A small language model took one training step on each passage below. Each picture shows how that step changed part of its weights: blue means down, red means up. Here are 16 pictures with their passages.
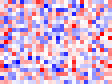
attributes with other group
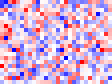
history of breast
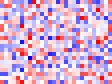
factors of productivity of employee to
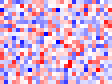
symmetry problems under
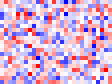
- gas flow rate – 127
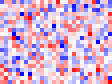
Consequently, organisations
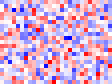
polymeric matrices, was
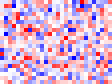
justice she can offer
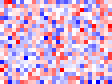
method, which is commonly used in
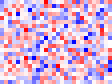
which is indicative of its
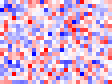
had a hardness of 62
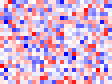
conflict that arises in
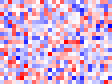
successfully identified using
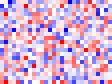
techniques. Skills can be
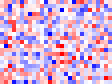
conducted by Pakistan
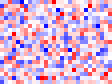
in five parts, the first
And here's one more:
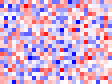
one. From the titration
